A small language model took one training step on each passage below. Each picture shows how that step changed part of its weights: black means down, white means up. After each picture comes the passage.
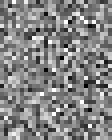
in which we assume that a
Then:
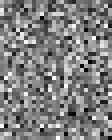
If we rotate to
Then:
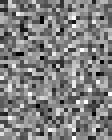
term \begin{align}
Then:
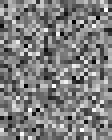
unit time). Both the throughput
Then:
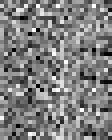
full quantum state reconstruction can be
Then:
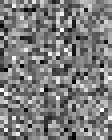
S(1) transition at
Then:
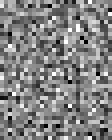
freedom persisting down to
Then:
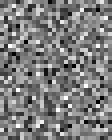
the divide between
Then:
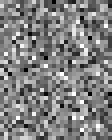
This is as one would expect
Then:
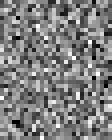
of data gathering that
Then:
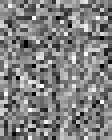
general there will be some
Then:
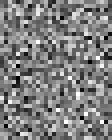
the Raman channel leave
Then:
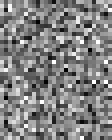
\end{eqnarray} The
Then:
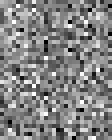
is sufficient to show that
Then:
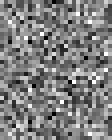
depends on the deflection
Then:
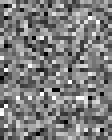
pass a ``Bar'' or
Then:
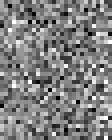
495 region. The blue
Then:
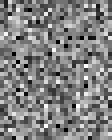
1. These renormalised
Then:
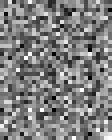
first order, the timescale for
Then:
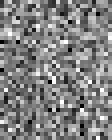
of their GitHub source
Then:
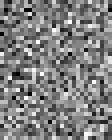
pulse will be diffracted
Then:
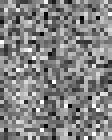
nuclei can be described using the
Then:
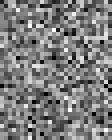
approximation, where nuclear binding
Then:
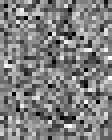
partition function. In the
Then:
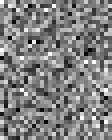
scalar particle. The relic
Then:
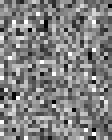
was partially proved by
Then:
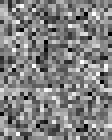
is still in agreement with these
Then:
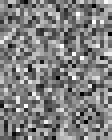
and both will be compared for
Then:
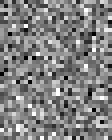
and focussed on the region
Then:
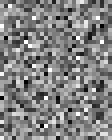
in general. Let us estimate
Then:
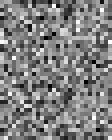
on the same simulations and we
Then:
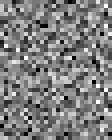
The model takes advantage of the
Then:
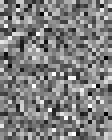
description of the polarised data
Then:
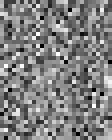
method for detecting and
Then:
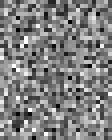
of each multiplier is
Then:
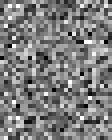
energy divided by the temperature as
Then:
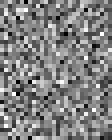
accumulation. To do
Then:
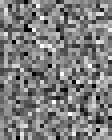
heterogeneities of the
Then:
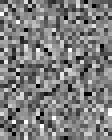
values of control points, representing
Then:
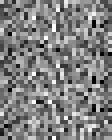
use to make those decisions depending
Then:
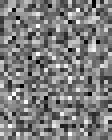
of equations is completed by
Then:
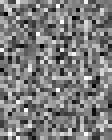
classical integrable field theory,
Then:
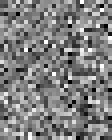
clear preference for the scenario
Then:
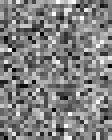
owing to methane
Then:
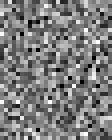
families of worldlines
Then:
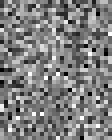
of the reheating phase
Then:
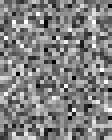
was only accessible for two
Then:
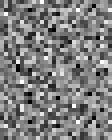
the UHB of the
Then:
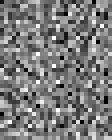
of California at
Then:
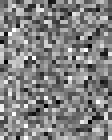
the first-order components,
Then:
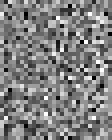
as a continuous background process.
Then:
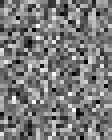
of the market 50\% of
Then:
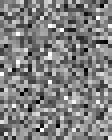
Somaschi, V.
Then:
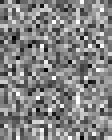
so that it lies in the
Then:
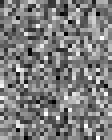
of the local composition,
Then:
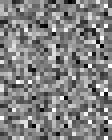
The proposed model outperforms both
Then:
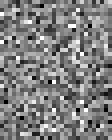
one can recover the transform using
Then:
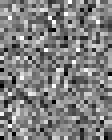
$\uv$ to within a
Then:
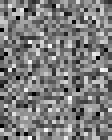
two-parameter measurement of critical
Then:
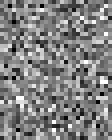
which gives information of the region
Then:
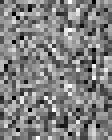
of power and to find the
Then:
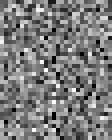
the position of the first node
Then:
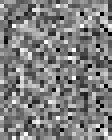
changing the size of the training
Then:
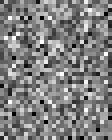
In addition to the inferred
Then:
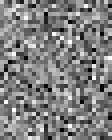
is bounded by time and
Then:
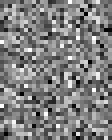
to get solid results, a
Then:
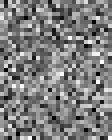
real-world measurements.
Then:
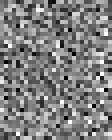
the continuous passband signal
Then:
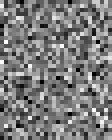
For Jain states at of
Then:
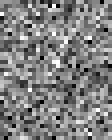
on MTurk.
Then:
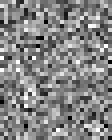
efficiency are presented, as
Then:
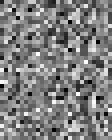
of one of the sectors,
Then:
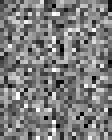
expected to reach a sensitivity of
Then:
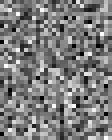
In order to estimate the relative
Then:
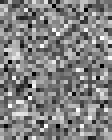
days at 3.6 and
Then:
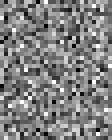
a sine wave at each
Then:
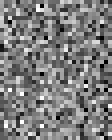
any nonlocal dynamics in classical
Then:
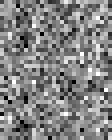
dimensions, also known as ways
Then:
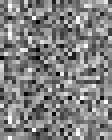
\gamma \rightarrow b +
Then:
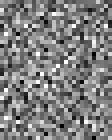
If a set of relevant
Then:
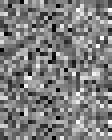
CGW, methods
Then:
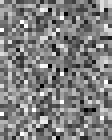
\\ Seychelles
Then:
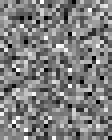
structure of the matrix is as
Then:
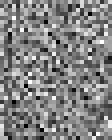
across multiple time steps. The
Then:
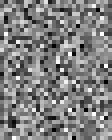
a deformed system, the
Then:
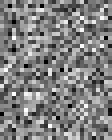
which in our case reads
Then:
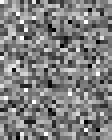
$FFS$ is the
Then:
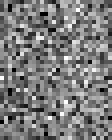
the LLCP to be
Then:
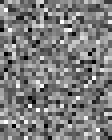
physics and has been consequently
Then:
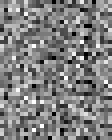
\end{equation} where
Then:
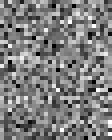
track subsequent DNS changes.
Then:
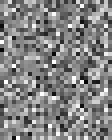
However, in this case one
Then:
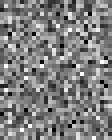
to process such data at scale
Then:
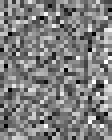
first and second order. The
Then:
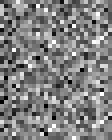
simple but still a fundamental tool
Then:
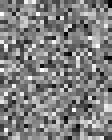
shows meaningful results for
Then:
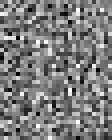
following infinite hierarchy of
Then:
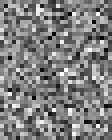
small, the membrane will
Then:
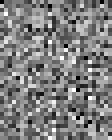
in front of the detector
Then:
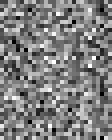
six zero-modes in
